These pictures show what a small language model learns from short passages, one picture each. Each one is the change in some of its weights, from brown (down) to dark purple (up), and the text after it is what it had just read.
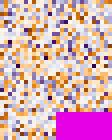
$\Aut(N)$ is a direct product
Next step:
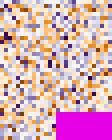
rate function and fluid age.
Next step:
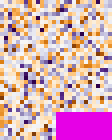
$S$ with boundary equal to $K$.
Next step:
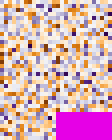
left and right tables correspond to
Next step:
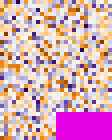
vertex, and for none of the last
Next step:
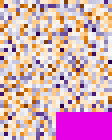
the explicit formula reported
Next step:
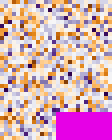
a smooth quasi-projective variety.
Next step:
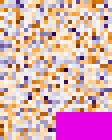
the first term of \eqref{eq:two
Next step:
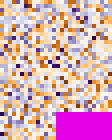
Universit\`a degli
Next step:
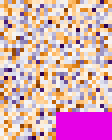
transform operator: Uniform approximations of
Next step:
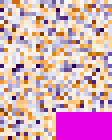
calculi there is essentially a
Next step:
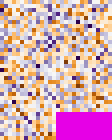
used to generate an artificial set
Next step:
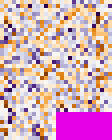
inductive step presented in
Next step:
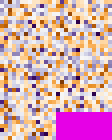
profile exhibits a consistently
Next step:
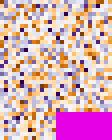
the right hand side: \begin{equation}
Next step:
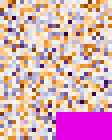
\ref{assoc} to describe the
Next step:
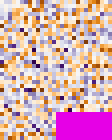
$\rho_{i}$ under the natural map
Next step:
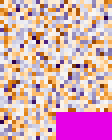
denote the resulting prefix of the length
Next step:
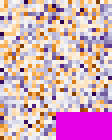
in \(X\), then \(E \times
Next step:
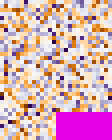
is such that $ h_n \in
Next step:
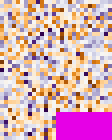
$G^{i}$ be the geodesic coefficients
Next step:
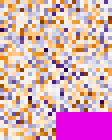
be a maximal clique of $G$
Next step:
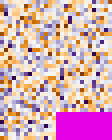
sections is interesting even in
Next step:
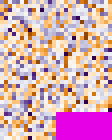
inequality, the Wielandt inequality, and
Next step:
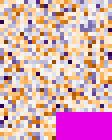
segment : $$\bar{r} =
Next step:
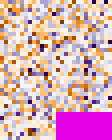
2 is a $G$-manifold of
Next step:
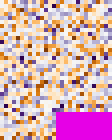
with $\rho$ satisfying Assumption
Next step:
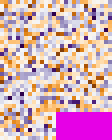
I \in \mathcal I(t)\}$ is
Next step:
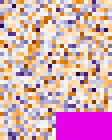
his original 1936 paper on
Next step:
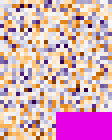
the idea to consider the octic family
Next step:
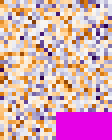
of particles and signals and the relations
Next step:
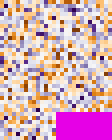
their 2--punctured disk
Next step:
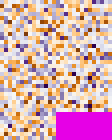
^+$.It follows that $|Def (\Cal
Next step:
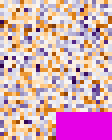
Secondly, we give mild
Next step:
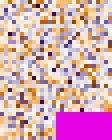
a per-agent basis since only the
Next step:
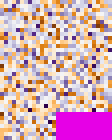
\end{align} For comparison with
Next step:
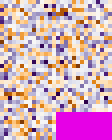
form [Tu2; Theorem~1], so
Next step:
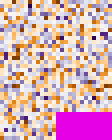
the attraction set $A[\bar
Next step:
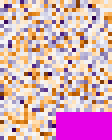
$\Sigma^1_3$ sentence not
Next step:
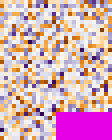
In view of the prediction from
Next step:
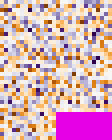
we only consider resampling tests
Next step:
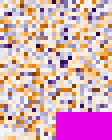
a semistar operation on $D$.
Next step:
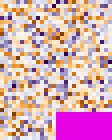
of differential operators on $M$. We use
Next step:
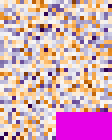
\qquad \forall l,h \in
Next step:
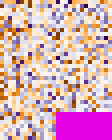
vertex operator superalgebra extensions. \newblock
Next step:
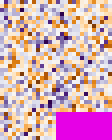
$|F|+|\mathbb B_\kappa|\le
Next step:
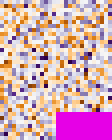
space is of class $\mathrm{C}^1.$
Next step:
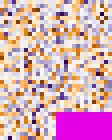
The system signature of n-component and
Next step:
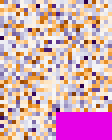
are going to prove convergence of the
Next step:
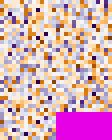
be a random tessellation and let
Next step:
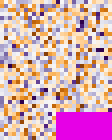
the fact that $c_0$ must be
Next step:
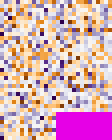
commuting endomorphisms of $V$.
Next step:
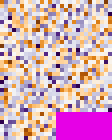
restricted to $\mathcal G(Y,
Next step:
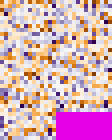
d\xi = \int_\mathcal D
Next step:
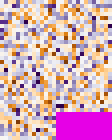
and Hessian, and then perform a
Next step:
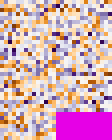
are independent of $x_3^h$ and
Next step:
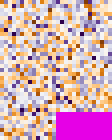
design and the regression coefficients,
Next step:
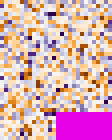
X$ of $X$ is not locally
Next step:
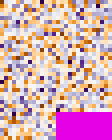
of the Gaudin model} Here we
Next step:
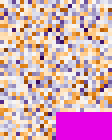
to the interior of each cell forming
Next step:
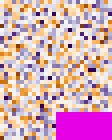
0$; hence the integral is controlled by
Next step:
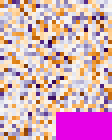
Section \ref{S2} we prove it.
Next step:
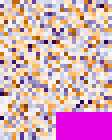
\langle x^*,x \rangle$
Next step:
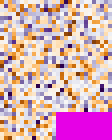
its boundary. Suppose $f$ is open
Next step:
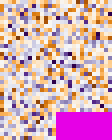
full binary tree since the
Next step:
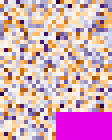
means that $[a,b]=1$
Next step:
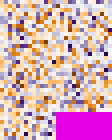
do not have to perform calculations on
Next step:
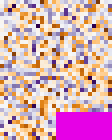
\end{equation} \noindent which is satisfied
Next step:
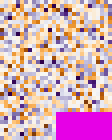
over $Z$ associated to the central extension
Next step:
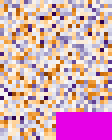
function of $r$. \smallskip It is
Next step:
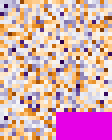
A.~Pressley, {\it A
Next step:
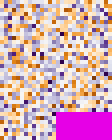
used the Dirichlet boundary condition on $\partial
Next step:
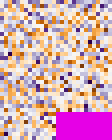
write this evaluation. We have
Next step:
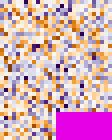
$H=A+Q$ with a
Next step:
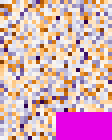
{\em Step 2:} Solve
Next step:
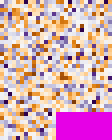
$Q$ such that the isomorphism $\phi$
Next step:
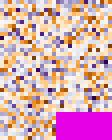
certain iterated Toeplitz
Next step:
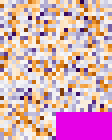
Theorem~\ref{int:tm0} implies
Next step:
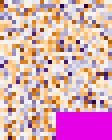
the two stochastic processes of
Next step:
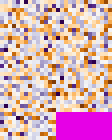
is then explicitly computed as
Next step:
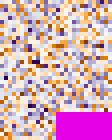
so it is not easy to compute
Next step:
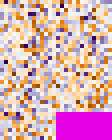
depicts the initial coarse
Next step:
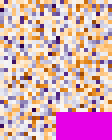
arrive to $$ \partial_t
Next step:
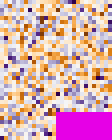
Our aim is to prove the following:
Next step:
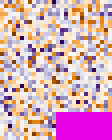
$\epsilon$. \end{Corollary} Next
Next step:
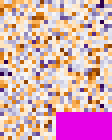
the bar resolution is a resolution by
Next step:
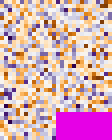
further adding the sinusoidal
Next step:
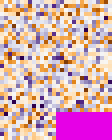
are followed. Case 1: First,
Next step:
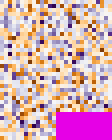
parallelogram bounded by the lines
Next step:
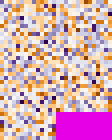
$$ \begin{pmatrix} a' \\ b'
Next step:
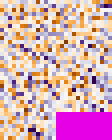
from integration by parts and the
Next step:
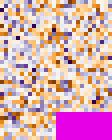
in (\ref {saturado}),
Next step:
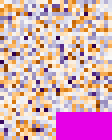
if $X\in E_n$ and
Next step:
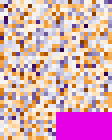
Now, Carleson's embedding
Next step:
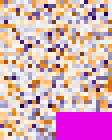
the classical Jacobi polynomials
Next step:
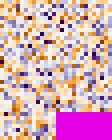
\ge cN. $$ Since $\sin x
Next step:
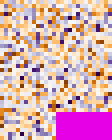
are found to stay close to the
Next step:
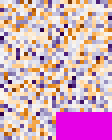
punctured sphere group), giving
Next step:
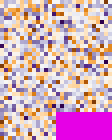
space $V_h(D^k)$, which
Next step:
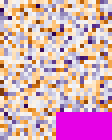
calculation using Theorem \ref{graded
